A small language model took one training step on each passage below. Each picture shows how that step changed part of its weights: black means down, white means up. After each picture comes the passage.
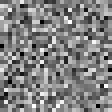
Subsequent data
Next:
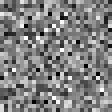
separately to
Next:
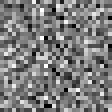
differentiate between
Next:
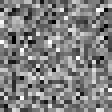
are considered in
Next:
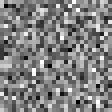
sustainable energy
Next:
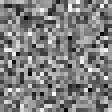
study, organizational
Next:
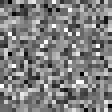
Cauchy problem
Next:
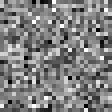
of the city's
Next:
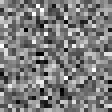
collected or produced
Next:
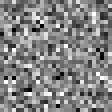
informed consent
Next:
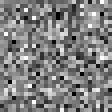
the two (2)
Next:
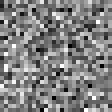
you receive
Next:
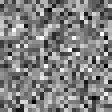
through the central
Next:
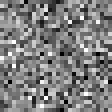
education at
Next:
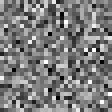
response with
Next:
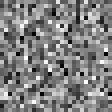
and $\ve$ small
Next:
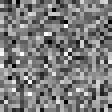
with 95 units
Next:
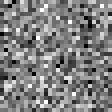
meaning, forms
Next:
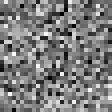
solution, by also
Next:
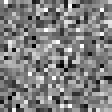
case) when considering
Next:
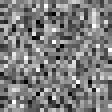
be found in section
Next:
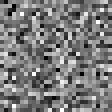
signaling traffic
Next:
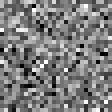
inclusive manner to
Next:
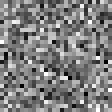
a system of linear
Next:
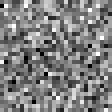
consisting of the
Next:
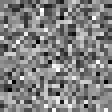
interest by assuming
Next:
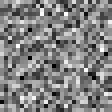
that $t_k
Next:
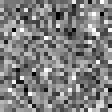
the same implementation
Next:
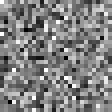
recover functions from
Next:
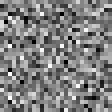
was different from the
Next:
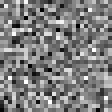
\] that is
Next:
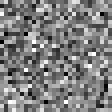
method. However, this
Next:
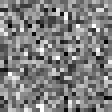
gives a condition for
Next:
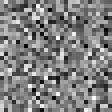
grows large in
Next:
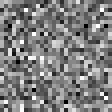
exists a positive constant
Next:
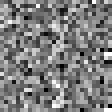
Part of the paper
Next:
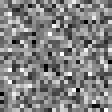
author proves that
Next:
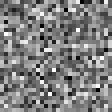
observed in Figure
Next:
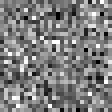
the NAEP
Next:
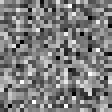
accident only
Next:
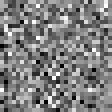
Q\] for a function
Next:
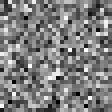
of chemical
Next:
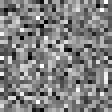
appeared as
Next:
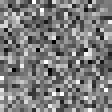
policies, with
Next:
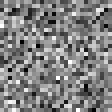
are graded.
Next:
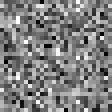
or significant aspect
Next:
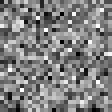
is predictive
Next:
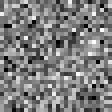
the adoption of
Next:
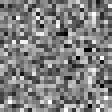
in the open air
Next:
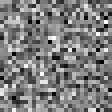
town of
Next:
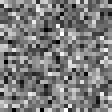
by studying the
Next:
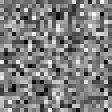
the central as well
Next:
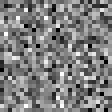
environmental, and
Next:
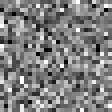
were analysed
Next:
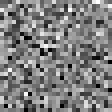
RMSE values
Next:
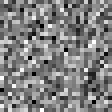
large $k$ and
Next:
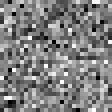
Ridge. In
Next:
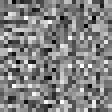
SR data model,
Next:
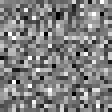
the two nodes
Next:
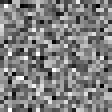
It is not a
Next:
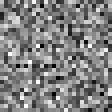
strategies and
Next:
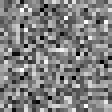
\] Hence
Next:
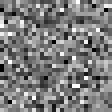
were taken from
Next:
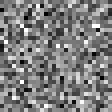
has an analytic
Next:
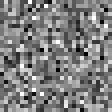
$m \neq
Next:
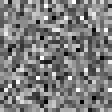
0$ comes
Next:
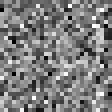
does not depend on
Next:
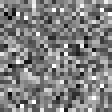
balls and the
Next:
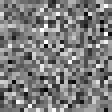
motion affected
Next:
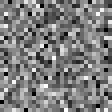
victims is
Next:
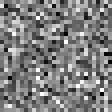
as an important tool
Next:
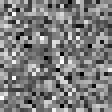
roasting process
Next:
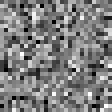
interface $\Gamma$
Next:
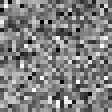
Then \[|\langle
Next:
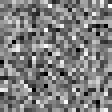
declare that the
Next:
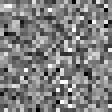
suite, nous
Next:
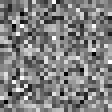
unit ball
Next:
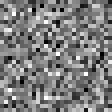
for the summands
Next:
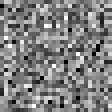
each level set. Let
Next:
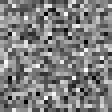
which proves the second
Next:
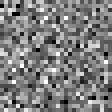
and friction
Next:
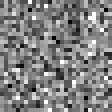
$G$ the so
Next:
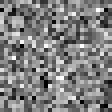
are stepwise
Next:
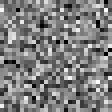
suffices to show
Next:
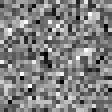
and the new formula for
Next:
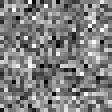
the operator $ D
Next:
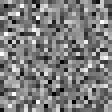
Land Cover
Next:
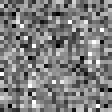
the nonstationary
